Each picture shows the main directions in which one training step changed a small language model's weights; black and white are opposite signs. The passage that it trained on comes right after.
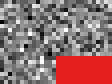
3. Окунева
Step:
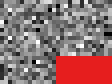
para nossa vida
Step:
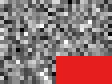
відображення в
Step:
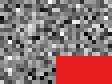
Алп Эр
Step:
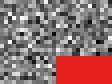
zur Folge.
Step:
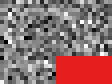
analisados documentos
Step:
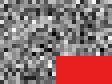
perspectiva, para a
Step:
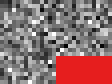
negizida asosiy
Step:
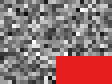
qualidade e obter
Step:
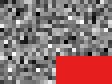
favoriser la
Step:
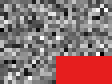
дня заметно
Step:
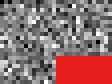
на 1 гусака
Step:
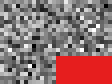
у погледу
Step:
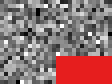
Nur im ersten
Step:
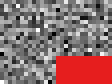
и конкурентной
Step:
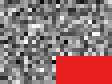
ga razvili
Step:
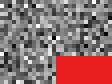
a la UNE
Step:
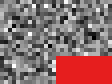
bilan boshqalardan
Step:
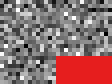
Rásó J,
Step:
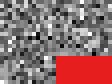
aquellas que
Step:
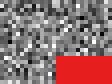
in the CIS. —
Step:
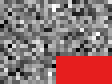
esses diferentes
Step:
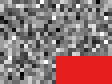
что помнит
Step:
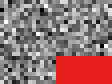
vujudga kelishi
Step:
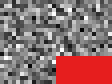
este refleja,
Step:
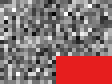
sertifikasi yang
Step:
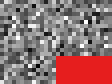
iqtisodiy bilimlarga
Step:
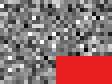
[The Civil
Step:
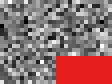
gubernamentales en
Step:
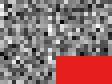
como ferramenta
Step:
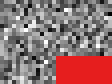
betekent dat
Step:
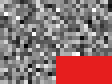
zaxiralari bilan
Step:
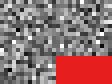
problema matemático
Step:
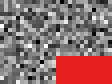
от чего-то
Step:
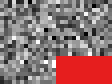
des produits en
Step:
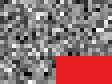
ingestão do
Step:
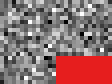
fonds pour des
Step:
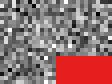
alma popular,
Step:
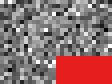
hikoya va
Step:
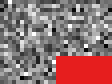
orqali aholi
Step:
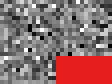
nazariy asoslari
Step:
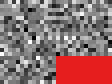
seguindo as
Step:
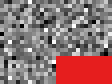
dan dukungan
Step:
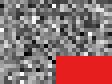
в країнах
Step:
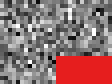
à gérer les
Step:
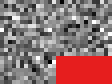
shakllar va
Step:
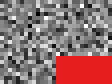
a la accesibilidad
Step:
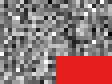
muammolardan biriga
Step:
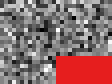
global do
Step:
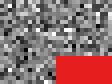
de crédits
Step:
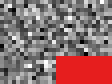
Es una declaración
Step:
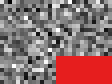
Bedeutung der
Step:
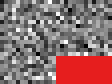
lekin ularning
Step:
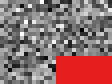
Moldova se
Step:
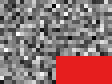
(налог на
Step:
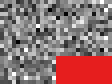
autonomía. La
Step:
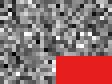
o que permite ao
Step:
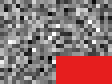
а самое
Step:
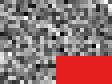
3ª e pela
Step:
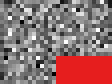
So konnte
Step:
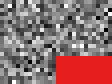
de la Educación
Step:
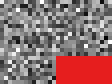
No caso de um
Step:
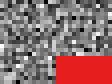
di interesse:
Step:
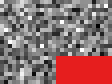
web 3.0 en
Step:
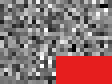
embargo, una
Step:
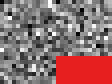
muhim vazifalar
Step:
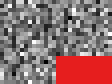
dependent on the
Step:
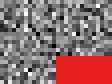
itulah yang
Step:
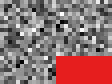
при виборі
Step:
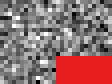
tashkil etishi
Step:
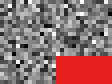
de panificação em
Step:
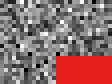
tanto da região
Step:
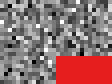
parte, assim,
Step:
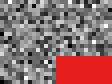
o mapeamento de
